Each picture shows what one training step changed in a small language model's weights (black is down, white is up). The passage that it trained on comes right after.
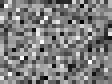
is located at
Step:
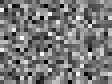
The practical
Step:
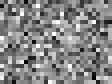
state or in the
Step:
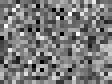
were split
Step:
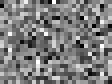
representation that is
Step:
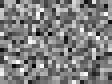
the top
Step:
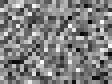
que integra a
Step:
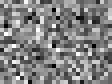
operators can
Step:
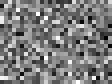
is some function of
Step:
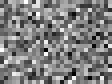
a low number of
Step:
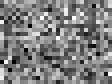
are not as high
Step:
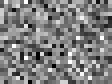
aims to
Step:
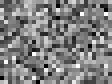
In this work,
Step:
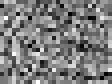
can decays
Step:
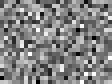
the model under
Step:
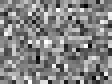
no que se
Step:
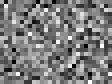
Grant and
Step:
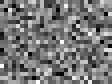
The kinetic
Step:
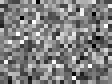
di valenza
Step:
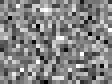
muerte de
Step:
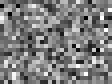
side and
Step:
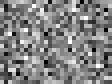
or molecular
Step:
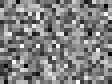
the source
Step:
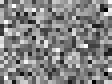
to be equal
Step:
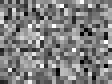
the increased
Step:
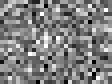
ham gar
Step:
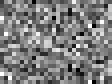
rotation is
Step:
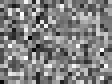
el siglo
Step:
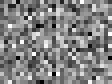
atât de
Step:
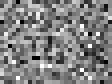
the other with an
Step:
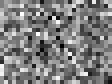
tool for
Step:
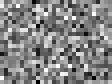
el interés de
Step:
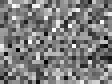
a slab class
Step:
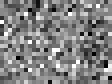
with the noise
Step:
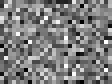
is not a
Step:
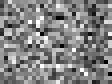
considered as an
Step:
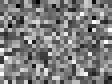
to delay
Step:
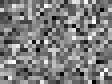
differential equation
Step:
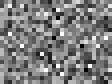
for simulations
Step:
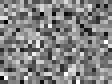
the matter
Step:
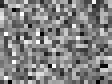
found to be
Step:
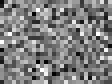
problem. For
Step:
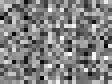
- Universidad
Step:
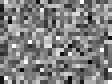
a finales
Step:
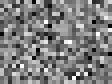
though it
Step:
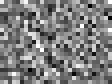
paper by
